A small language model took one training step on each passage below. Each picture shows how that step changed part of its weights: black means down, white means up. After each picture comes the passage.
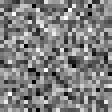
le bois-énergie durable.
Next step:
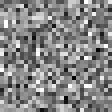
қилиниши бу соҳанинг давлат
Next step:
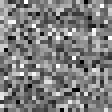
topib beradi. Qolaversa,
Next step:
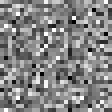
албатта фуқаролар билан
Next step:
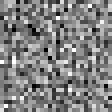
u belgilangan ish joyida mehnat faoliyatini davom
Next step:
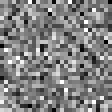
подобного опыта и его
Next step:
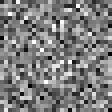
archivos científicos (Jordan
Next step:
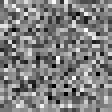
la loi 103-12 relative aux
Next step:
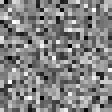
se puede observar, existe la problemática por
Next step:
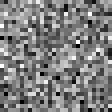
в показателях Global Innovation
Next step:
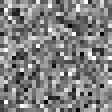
метаболически ассоциированной
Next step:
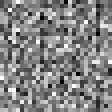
мураккаб таҳлиллар
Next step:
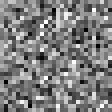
Чандлер и Парадокс
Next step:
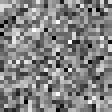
vii, ele fiind valoarea
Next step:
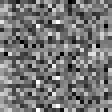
ҳимоя қилинмоғи
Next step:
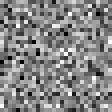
redução dos níveis circulantes do
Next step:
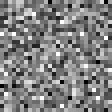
particulier aux versions à historique
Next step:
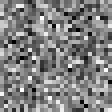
фаолиятини тиббиёт
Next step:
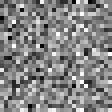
o desenvolvimento das atividades escolares e para o
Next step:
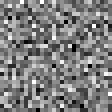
könnte. Die Resultate der
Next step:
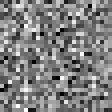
Portanto, para que o Estado possa
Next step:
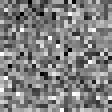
ma'naviyatini shakllantirishning
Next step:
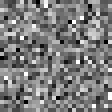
exigência de participação popular no
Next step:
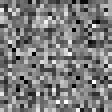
геологик қидирув
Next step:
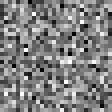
maxsus shakarli suyuqlik
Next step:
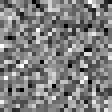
a imagem idealizada de boa
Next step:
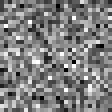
fundamental na expansão e consolidação
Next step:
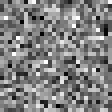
se establece a través de los instrumentos
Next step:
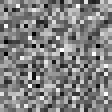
ойининг бошларида боғ
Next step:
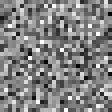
va o'suv organlari o'rtacha
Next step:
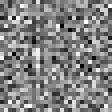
сақлаш муддати ва
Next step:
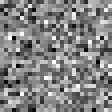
muassasalari tarbiyalanuvchilari
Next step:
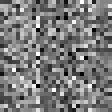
अतः आज इस बात
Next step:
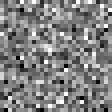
ettirilmoqda. Statistik
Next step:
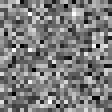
am Boden Liegende wird auf
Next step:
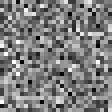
jarayonlarida axborot-kommunikatsiya texnologiyalarining
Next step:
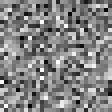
als damit überfordert.“
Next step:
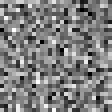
кенг қўламли ишлар
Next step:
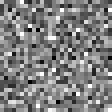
e intensidad de precipitación
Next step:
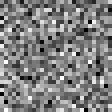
между литературными произведениями и
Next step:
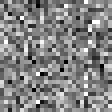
балки тажрибали
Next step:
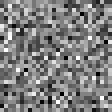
спринты на дистанциях от 30
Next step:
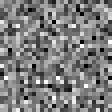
цивілізованих країн.
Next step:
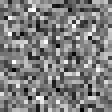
com os textos e, inclusive para
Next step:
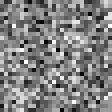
zu erzeugen und die Motivation
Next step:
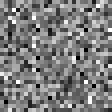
etishning standart operatsion ish tartiblari
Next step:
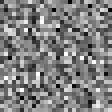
бухгалтерия баланси ва
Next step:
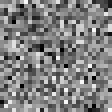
«Одеський регіональний
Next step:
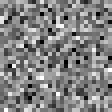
Minas Gerais, Departamento de
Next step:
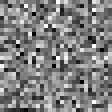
cukup memberi ruang dan
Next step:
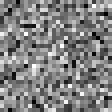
turi mutlaqo tekin.
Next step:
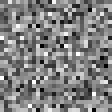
в употреблении являются
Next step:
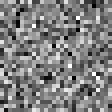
христианского учения лежит
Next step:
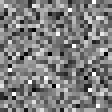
Khadijah Tahun 2017 No
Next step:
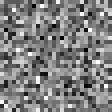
resultados muestran que la producción de información
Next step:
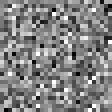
ишлаб чиқиш ва амалга
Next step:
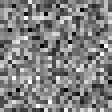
p.192) En este sentido
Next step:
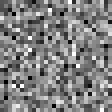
darajada qayta ishlangan mahsulotlarga
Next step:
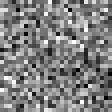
İlaveli)* adlı
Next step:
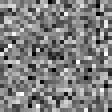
wird seit Jahren erfolgreich
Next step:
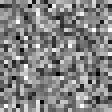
будущих педагогов к профессиональной
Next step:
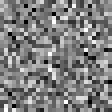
gevalstudie een zinvolle
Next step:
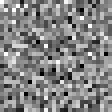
săi”, „Ursulețul
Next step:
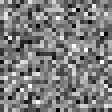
tesztelni a fajokat.
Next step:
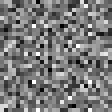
рахунок неконкурентного
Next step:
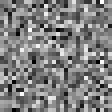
de um dos maiores pensadores da cultura
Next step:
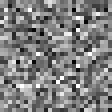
// Педагогический журнал
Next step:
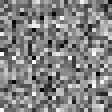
наступления на Крым в
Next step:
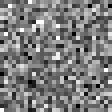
головний балетмейстер
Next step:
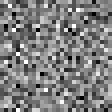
alohida e'tibor qaratmoqda.
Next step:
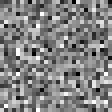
развития. Одним из возможных
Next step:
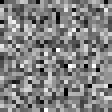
dos trabalhos passaram a ser realizados de
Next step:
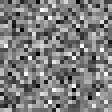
ABR. MEY — DRS
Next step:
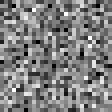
modellarining arxitekturasini
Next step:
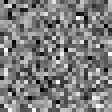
Програмний продукт Stata.
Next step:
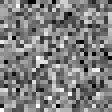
Porto Alegre, 2021.
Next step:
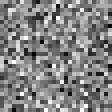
Maqolada ushbu modellarning ishlab chiqilish
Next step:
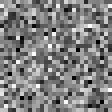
- Áreas de estacionamento e
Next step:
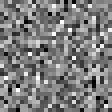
дебаты, направленные на развитие
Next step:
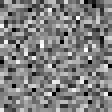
тажриба орқали ва
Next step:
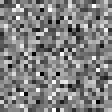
o'qitishda faol pedagogik texnologiyalarining ahamiyati
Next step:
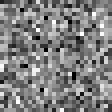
indigenista, Mariátegui
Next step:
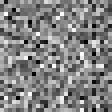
the state, and the banking sector.
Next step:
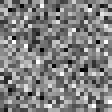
alle soorten informatie. Beide
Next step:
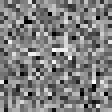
студент мен оқытушы
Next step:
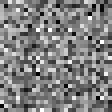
learn: Empowering
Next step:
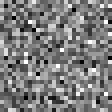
boshlarida yashab, ijod qilgan
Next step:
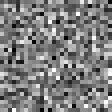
bo'yicha deyarli teng
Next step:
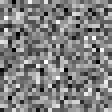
aplicativos e a mobilidade dos
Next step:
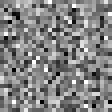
o adoecimento progressivo dos
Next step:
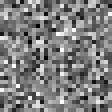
B. Moretti, A.
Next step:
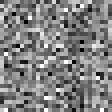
seimbang. Survei
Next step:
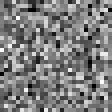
авлодлари ва таъсир
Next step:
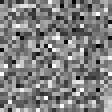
atualmente no Ensino Médio;
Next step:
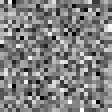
oleh Saaty. Untuk
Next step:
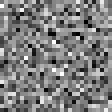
uzluksiz bo'lsin.
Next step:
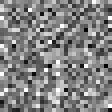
paramètres de santé et
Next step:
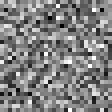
menace aujourd'hui la
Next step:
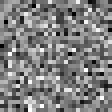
ouvinte de hoje um Nordeste
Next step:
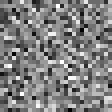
vinte (20) depósitos de
